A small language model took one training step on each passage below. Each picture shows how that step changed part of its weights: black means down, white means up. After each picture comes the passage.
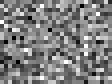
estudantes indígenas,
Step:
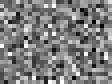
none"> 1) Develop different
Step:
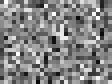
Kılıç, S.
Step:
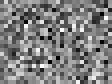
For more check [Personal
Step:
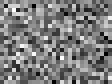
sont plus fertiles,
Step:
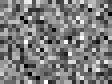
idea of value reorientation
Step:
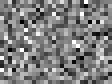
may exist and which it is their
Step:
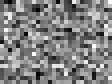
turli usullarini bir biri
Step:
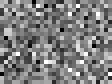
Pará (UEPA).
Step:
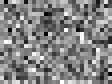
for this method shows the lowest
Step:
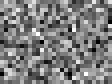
Imaging and Cancer
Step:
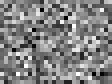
BCG vaccine on
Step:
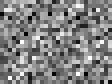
studies have attempted to
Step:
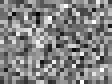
non-invasive and
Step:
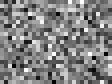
se pueden grabar más
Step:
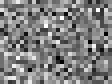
kWh atau setara dengan
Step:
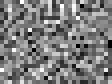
is a rare but serious
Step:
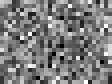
إلى الأحكام
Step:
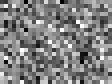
(T1DM), which
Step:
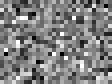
Specific to this answer:
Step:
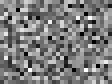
and IT Applications in
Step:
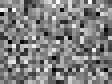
fokus melihat
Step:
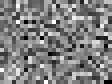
the LB with a fragment
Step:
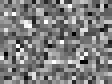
that could help shape a food
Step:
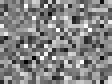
à l'usage de
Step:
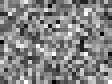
factors were systematically varied
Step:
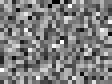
results show that emotional intelligence has a
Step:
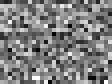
- language - law - location -
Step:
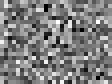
кирпичных труб
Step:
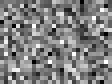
Aquino, R.
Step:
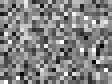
bo'yicha falsafa
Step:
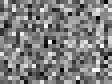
by ether and dried under
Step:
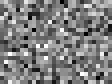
and II) to examine changes
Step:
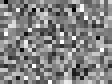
interdisciplinar entre periodistas y
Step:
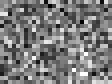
uchun **volnovatsya**
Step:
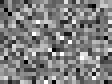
Rules. OECD
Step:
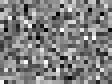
диких природных условиях
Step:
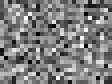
on Energy Efficient Routing
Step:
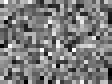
of Chemistry, Agra
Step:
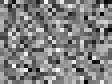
indexes based on daily data
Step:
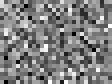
sem numeração) É na
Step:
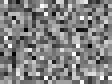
their skills and expertise
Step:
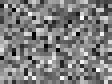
innovation possesses more cons like
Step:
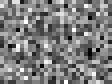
possible iatrogenic
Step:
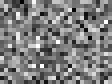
and adsorption free in all
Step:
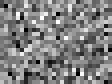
menghadapi tantangan
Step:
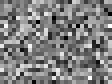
³⁵ Este verso está
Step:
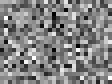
Cu Lao Cham is
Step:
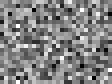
the management of high blood
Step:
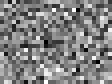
de literatura acerca da
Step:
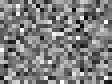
and a scale of competencies directly
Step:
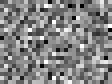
are representatives of a precise
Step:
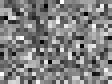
support, thereby reinforcing
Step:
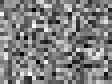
The existing impact of PMO in
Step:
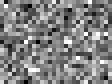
webinars consecutivos,
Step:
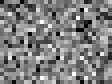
indicates that the model has captured
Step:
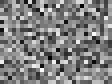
كان شديد
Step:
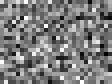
la finca del agricultor
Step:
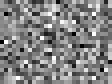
in the digital era. 4.
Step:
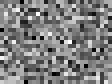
the classrooms, although in the
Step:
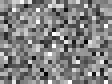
keladigan so'zlar
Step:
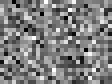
jabuka. Codex
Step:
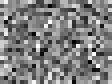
of MFCC features used in
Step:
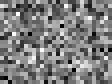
This study aims to determine the impact
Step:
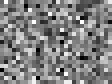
8. Djanklich
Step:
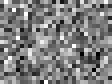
cultures. From what has been
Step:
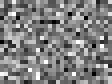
start decomposing with the
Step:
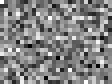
the industry could be demonstrated in a
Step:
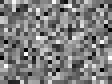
amalga oshirishi masalalari bilan
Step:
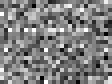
of Obstetrics and
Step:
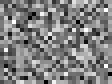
u sledećoj
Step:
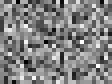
consume más recursos es en
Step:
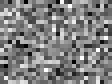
that execution of the
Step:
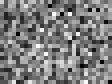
The overall ink characteristics were evaluated
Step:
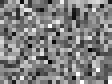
взаємодії гілок
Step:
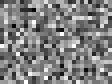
the needs and expectations of locals
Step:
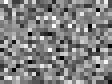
in A). Some of the cells
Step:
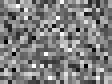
or on important decisions, in
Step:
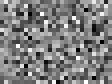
which include the strategic dependence on
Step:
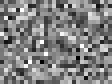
posse de um poder político
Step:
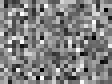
ijtimoiy adolat va inson
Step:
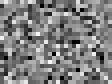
of Mombasa residents are
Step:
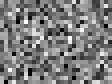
própria. É o caso
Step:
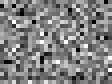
arte e suas perspectivas
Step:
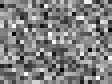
direito público, um dos
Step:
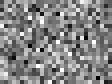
al. Global, Regional,
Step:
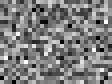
the probability of 'transmission of
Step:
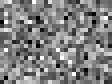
nonessential amino acid solution
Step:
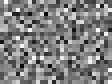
didn’t seem to
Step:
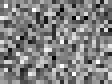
de grupo, envolvendo
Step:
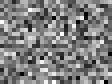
heads are less likely being poor
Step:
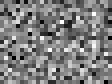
innestano gli
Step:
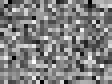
the beam and the amount of
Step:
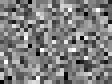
traces found on 423
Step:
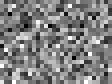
ichki iztiroblarini
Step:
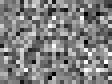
pendant l'année
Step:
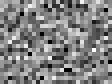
prisms etc. It is
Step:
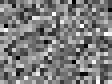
of the nuclear envelope,
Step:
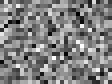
belang werden geacht,
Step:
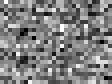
identify gaps in quality of
